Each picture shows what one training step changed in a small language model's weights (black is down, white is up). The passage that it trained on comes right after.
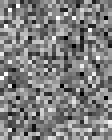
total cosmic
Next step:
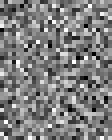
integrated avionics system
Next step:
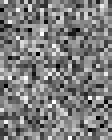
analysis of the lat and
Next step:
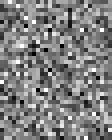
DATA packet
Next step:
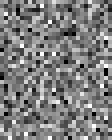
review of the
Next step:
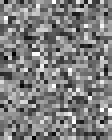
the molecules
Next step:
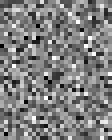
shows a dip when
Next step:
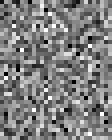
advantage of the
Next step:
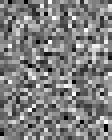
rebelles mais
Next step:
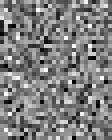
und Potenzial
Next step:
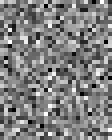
an identical analysis to
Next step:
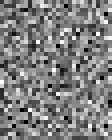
designates a class
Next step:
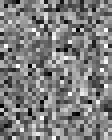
and evaluation of each
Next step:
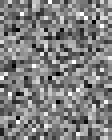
and confusion in the
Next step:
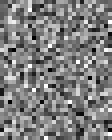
Kingdom being
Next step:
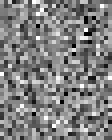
that the cobaltic
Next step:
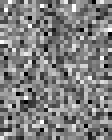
warp on the
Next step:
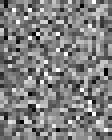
proceed in similar
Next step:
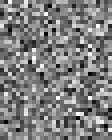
un residual de
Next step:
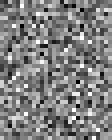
for SMARTS
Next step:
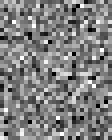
pobreza en
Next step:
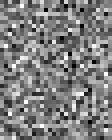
for Анотація
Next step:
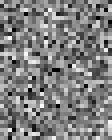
segundos y el 10
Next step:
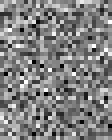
a vocabulary
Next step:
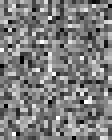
by comparing the factor
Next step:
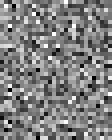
is illustrated
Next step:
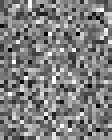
in the zoom of
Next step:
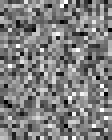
in turn increases the
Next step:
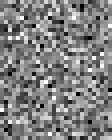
significant negative effect
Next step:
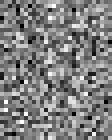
thick slabs of
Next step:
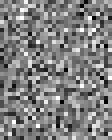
custom system call
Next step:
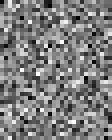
activity recognition
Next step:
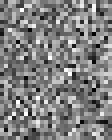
change $R\to
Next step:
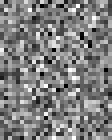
weight zero can be
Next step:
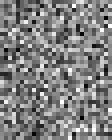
the $\pm k$
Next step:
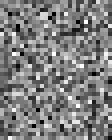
shows this offline
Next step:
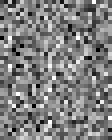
development in various
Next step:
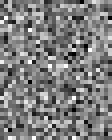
beradigan eng
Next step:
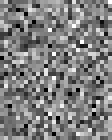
entendido como una
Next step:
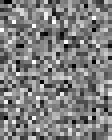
which was computed using a
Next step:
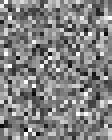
en el trabajo
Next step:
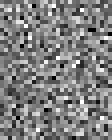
no te preocupes
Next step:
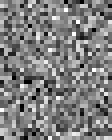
eigenvalues with
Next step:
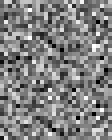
function should be applied
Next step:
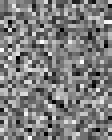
by applying
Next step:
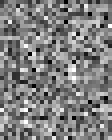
Moreover, we
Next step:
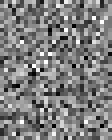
and lack of medical
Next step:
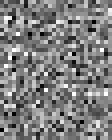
orosz és
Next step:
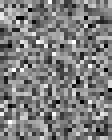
starting model. The
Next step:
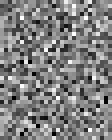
hierarchical, in
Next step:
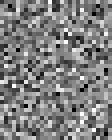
si concentra
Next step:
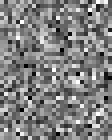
sink node
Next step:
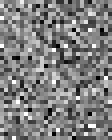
of Primary
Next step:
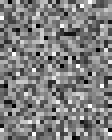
of the GASP
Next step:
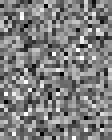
vector candidate
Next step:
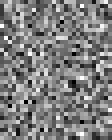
complicated product for
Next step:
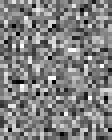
a given even though
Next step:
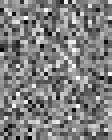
we consider two plausible
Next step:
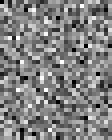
P. Traité
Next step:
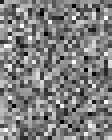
This is necessary to
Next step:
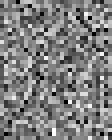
as shown on the right
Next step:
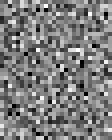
a more complex structure and
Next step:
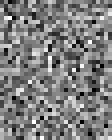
consultorios del
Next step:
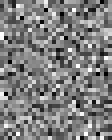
дерева; 2
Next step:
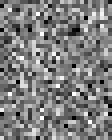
Introduction of
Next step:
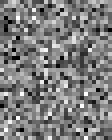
and literature.*
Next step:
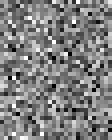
Коши и
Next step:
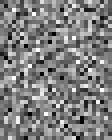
be noted that the structure
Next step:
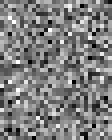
T-maze as
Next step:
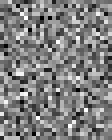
differ. Since both
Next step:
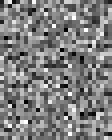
elements and an
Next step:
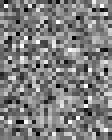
a given integer
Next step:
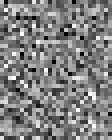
for superconducting
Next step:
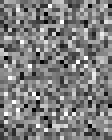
these waters can be
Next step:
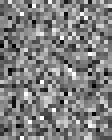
clusters, in
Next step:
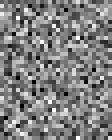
W, Te,
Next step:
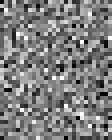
Universitaria de
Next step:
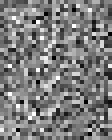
level. Taking into
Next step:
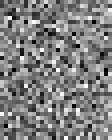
humanos e
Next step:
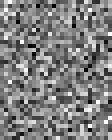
sample preparation,
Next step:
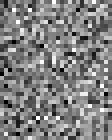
exceeds the
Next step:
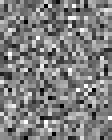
the case, beyond
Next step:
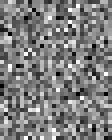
90% modulation in
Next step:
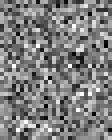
noise, and fast
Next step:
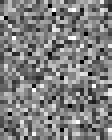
Chip photograph
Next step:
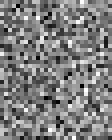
the noise distribution
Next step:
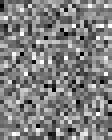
for time-dependent
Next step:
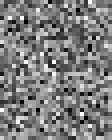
privacy and
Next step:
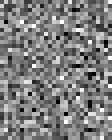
de la persona
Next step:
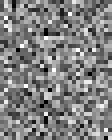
груп має
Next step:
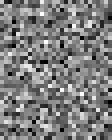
education, availability
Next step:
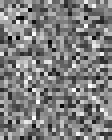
PMSS model.
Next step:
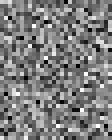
already in
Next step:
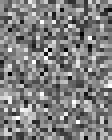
Karnah and
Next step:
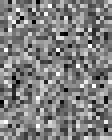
collected at various
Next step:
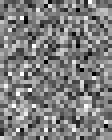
fallacy or
